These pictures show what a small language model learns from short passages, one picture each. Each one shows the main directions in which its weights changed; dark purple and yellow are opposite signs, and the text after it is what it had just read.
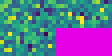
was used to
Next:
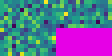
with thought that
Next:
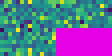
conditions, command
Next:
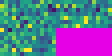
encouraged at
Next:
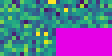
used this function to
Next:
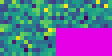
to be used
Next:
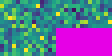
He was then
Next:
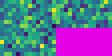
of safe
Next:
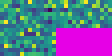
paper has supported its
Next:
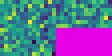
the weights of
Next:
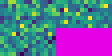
been published in
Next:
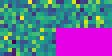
change related to the
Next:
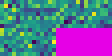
are extracted
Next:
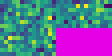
the fraction of
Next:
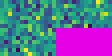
that environmental awareness
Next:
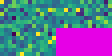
principles expressed in
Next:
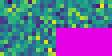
Manager and
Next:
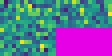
and methodologies all
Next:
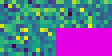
are called the degree
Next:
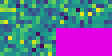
we conclude the
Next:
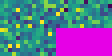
Compared to other
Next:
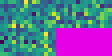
secondary to
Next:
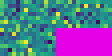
monthly income
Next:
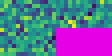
sink in
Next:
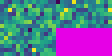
of temperature on the
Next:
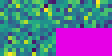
used for the
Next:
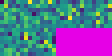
have been given.
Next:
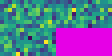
of time.
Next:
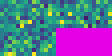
taken after the
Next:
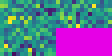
extraction was carried out
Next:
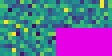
illustrated in the
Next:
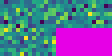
Figure 5:
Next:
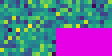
educational institutions function as
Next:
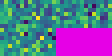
that they are taking
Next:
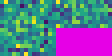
helping other people
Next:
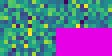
patients who developed
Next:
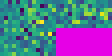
fear and low
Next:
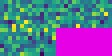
advantage compared to
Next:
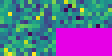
that of the
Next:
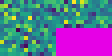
were as following
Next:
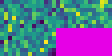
Institution adopts
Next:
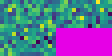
of components in
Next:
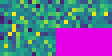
orally administered
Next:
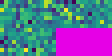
enhancement by the
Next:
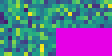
positively impacts
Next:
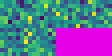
Neural Network
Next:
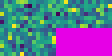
Unlike active
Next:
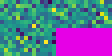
sustainable development.
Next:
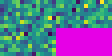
the repetition
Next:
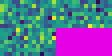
the source of the
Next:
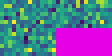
achieves a
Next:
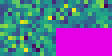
the boundaries of
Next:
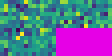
your learning material Figure
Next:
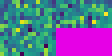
this function has many
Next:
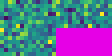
Calculator M
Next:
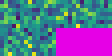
showed that the
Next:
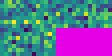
The short beam
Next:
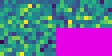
A large portion
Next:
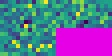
- Analyses
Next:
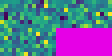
load. This is
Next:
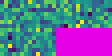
should move towards
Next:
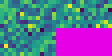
all of our
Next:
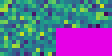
present next, we
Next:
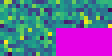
also quite
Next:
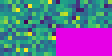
insisting on
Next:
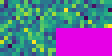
and the half
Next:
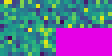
has also got
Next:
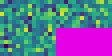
The composition and structure
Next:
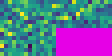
- Data Collection
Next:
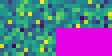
cm tall and
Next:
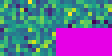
reagents used
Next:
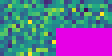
control. 3.
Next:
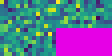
they contribute to making
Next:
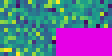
models, we
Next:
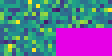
express RDW
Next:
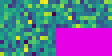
in the Public
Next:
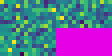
independence against the
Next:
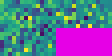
ANOVA was
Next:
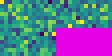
structure) for
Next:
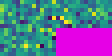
the computation of
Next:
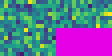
and final dense
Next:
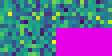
that its dimensions
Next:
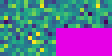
follows. %
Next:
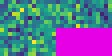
from the blood.
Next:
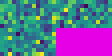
a joint program
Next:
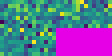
information and recommendations
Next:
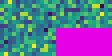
(light green),
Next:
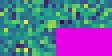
diary written
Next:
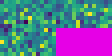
three distinct
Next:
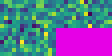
program to reach
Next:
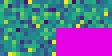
players as
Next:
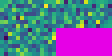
decades, these
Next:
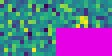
The Mean weight
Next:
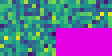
a type of activity
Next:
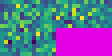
any associations that
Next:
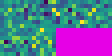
TNR obtained
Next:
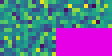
before hospital
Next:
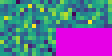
on Industrial
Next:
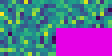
South Korean
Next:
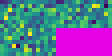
heat flow, temperature
